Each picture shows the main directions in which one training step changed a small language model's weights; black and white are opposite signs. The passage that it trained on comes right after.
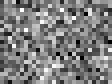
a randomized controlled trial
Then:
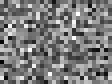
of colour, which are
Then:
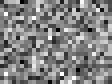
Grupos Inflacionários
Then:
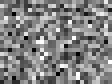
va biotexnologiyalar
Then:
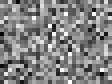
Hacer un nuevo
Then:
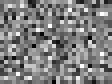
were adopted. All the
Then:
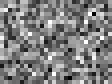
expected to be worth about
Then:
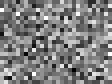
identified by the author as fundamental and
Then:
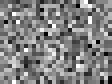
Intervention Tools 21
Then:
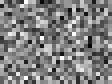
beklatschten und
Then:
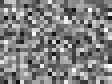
identified by age, gender,
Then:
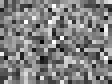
evolution continues to shape our
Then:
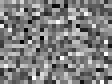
waarbij de board
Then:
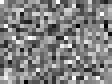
J. y Anta,
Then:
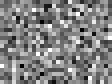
Почвы мира.
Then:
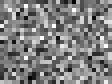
Infinite Impulse
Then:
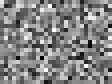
articulation with financial and
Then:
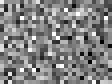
their report and its findings, along
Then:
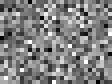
ідентифікація не
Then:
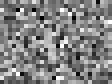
integritate din carul ANI
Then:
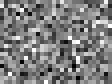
यह सही,
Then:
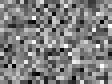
between ages 10 months and
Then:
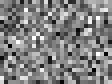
билан айтганда*
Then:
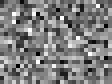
debido a la dieta
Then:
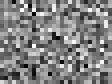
them as examples). The
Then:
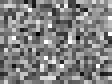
adults. The records of
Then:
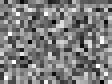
A. Hilbert &
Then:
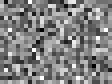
qo'llash bilan ham paydo
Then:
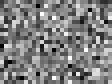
Group V EtOH extract
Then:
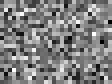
to their participation in the study.
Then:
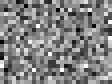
este influența limbii
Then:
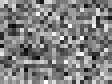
encourages him to be
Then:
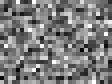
program in the draft of
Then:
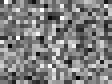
muito baixas do
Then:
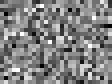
could aggregate experimental data
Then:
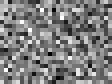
cases, the proposed method performs
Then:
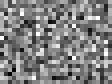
digunakan oleh
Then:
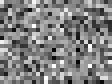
for instruction is the development of
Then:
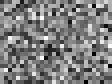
It describes the color distribution
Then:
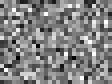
analyzed. As a result of the
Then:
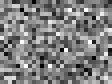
kerak. Bunda
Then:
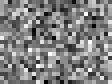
dispersed distribution pattern (Figure
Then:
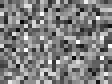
економіка країни,
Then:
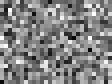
has a positive direction and has a
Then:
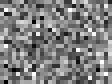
Dozierenden in den
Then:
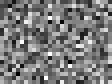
with Ksharsutra
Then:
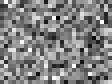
futuros profesionales de
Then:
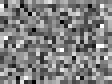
trying to get across, in
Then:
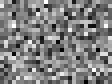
user who has the permission
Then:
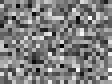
qudratli salohiyati
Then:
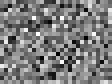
design. The final output describes
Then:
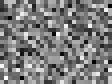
pyridine were recorded against
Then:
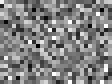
After specimens' preparation is
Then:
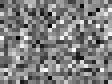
um. Benötigte
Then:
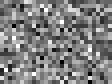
procedure was performed From beginning of
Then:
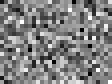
enterprises, government
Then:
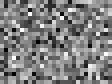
Many regions in Europe have been
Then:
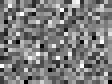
to map and monitor dietary patterns
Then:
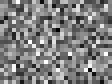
Where τ_0 is the
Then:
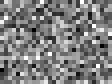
responses from the pilot
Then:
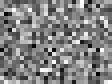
community, 10 community leader,
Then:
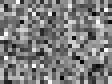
help us prioritize which observations
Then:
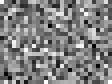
learning Russian as a foreign
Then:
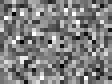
tamaño de su
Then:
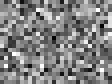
referente. uma ruptura
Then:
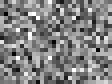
- создают объемы
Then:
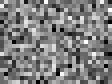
do manual A comunicação
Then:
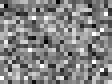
of 'Y'. or
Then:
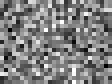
and storing the excess as
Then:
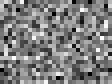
agents on the reduction of
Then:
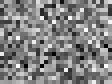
between low serum zinc levels
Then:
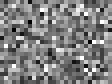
organizations among other beneficiaries.
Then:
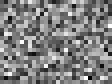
using the open source libraries
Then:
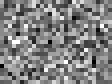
and cannot be regarded as a
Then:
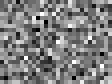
point and the green line correspond to
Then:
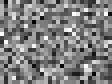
by FIKÁČEK
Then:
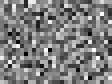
sodium not too small
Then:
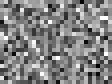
se debe cumplir con
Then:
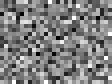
частині, залишки
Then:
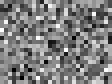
de que el Cuerpo
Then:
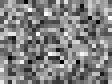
method. The hybridisation
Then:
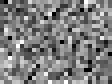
and ensuring academic freedom at
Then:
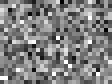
most natural way of life was to
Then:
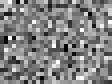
a media bottle into the
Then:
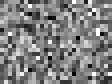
of electrolyser components as well
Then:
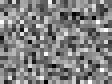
tahdid sifatida,
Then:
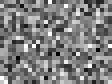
effect of pollution on human
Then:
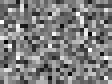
kerek waqıtta
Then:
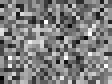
for biofuel production,
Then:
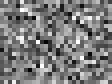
del noroccidente de
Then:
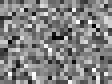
debe resolver un caso
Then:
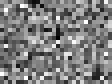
disease (IHD) patients
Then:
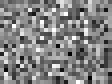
ma un concetto di
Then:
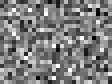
23 weeks. Despite effective
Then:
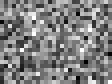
for diversified cropping systems
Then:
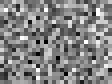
be dealt with accordingly by
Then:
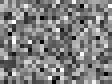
були проведені на
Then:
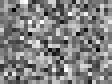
teaching subject 3.58 Highly
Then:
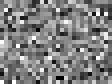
only to control the risks of the
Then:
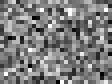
Sampaio FC,
